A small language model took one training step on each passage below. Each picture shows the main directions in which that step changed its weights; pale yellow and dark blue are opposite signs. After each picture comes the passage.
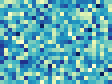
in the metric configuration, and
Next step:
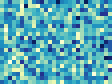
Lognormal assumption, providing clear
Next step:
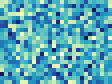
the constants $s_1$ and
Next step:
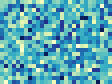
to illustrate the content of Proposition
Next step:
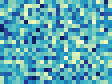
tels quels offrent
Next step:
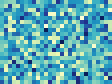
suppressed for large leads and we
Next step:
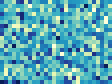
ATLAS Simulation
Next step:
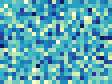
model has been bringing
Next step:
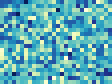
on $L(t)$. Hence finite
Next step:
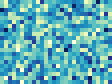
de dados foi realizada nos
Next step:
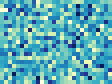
C_\tau=\mathbb C/\mathbb
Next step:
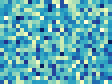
target for experimental exploration.
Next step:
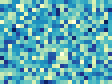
diniy, milliy va
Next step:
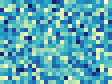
appearances of the smallest parts of
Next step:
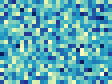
it is not Finsler
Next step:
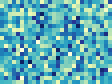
fixed the identity of the $q$
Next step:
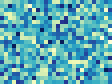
For LCEI, we generate a
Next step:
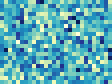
obeys {\it the resonance relation
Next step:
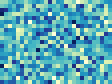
all but finitely many $n$,
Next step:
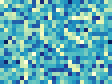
informels, des éléments
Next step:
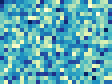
of the universe. To convert
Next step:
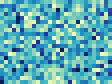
dictionary is red, so the
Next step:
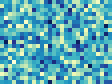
a small nitrogen abundance
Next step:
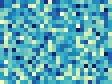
each of the 5 atrial
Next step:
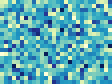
fatigue and thus we
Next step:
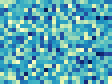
dominated by image transfer and that
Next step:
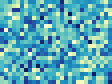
cubic couplings is not
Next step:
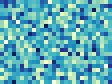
2 and 1 respectively. Consider the projective
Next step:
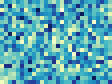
Twiss are considered the experimental
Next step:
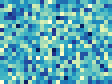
be a graded $\Gamma$-ring
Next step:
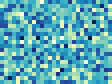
to the {\it upper panel}, but
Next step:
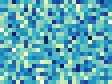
we can decompose the regularized spin
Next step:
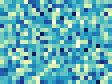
$ --- partition of the state space
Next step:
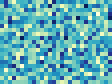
sphere centered at p.
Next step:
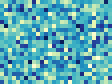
with two data augmentation methods on
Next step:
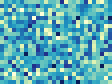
dimensional irreducible $\frg$-module with
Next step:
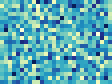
массивов. В
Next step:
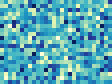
$K_{\varkappa}$ is the
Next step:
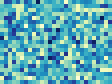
convex optimization, for proving the existence
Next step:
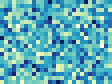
as a small perturbation on the background
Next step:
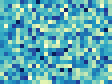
way to finely characterize the
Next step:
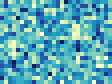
mapa visual de variables contextuales
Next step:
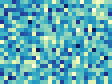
fast development iteration (e.g.,
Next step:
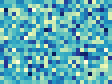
"éxito máximo
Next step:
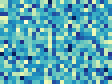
sahte haberlerin en
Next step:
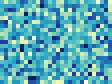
the competency-based approach.
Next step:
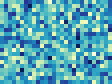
no stable equilibrium state due to their negative
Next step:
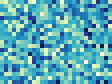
aspectos clínicos e
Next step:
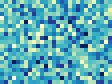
mass splitting. Further, we vary
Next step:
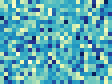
(kovlab ochilganlari
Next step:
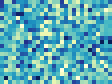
number of points between the legs of
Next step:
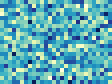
$L\otimes A$. By Corollary
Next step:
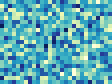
— РСФСР,
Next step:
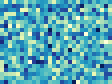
an indirect approach: analysing
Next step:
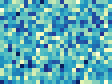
positive integer $n$, \beq
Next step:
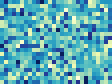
the choice of the projective structure. We
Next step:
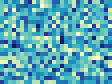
} \def\H{{\mathcal
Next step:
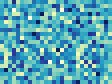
2-rasm. Sanoat
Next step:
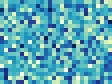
üretilen, 14 stil
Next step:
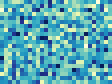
People are observers of an
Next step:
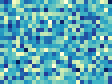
monotone functions, and \[
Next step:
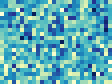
its neighbors (line
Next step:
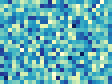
family is $\Mat$-simple
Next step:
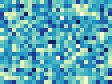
a more direct approach to this corollary
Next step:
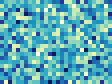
hardwired routines for
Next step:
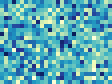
2. Membawa Anak
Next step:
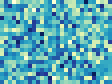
ham ko‘rishimiz
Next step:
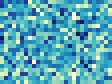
$f_j$ of the function
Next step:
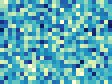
the Hamiltonians. The spectra
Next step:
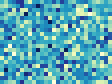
here a Software Quality study
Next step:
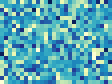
(прах ему в
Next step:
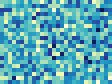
so the embedding $\LL\to
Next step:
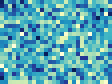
\alpha $ EW of up to
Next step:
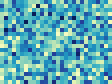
ташкил қилди,
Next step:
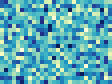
problemas derivados de la
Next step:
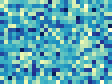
the interpretation of the latter in terms
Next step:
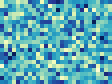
of $A$. The {\em
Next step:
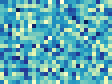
manner as was carried out for
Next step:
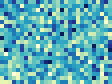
A)^T$ is $\forall
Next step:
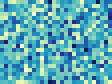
yuz yildan ziyod
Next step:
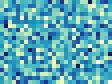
downtime reflects the time when a
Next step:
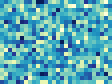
introduce the short and standard notation
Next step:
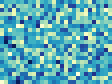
Signos que aparecen con
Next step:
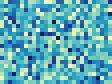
source can be localized if $\sigma
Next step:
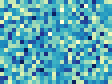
I(m,n)$, the element
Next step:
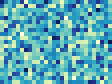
durchschnittlich in den
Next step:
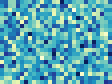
quando eu fui cortar
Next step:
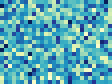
$\tG$ if there exists
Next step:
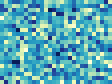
identified which feature types users value and
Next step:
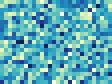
in the one, or the other
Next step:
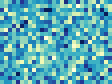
между общей
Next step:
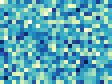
the total daily deaths
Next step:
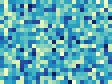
commuting diagram of the form
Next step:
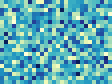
bubble sizes are inversely
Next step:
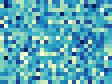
stability. Models with both
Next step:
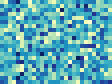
due to the rates being reduced when
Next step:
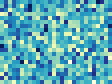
DT classifier demonstrated the
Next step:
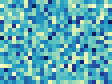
$\tau(n)$ denotes the number
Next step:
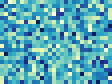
*Cornieles* y
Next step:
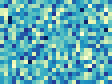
all twisted angles depicted
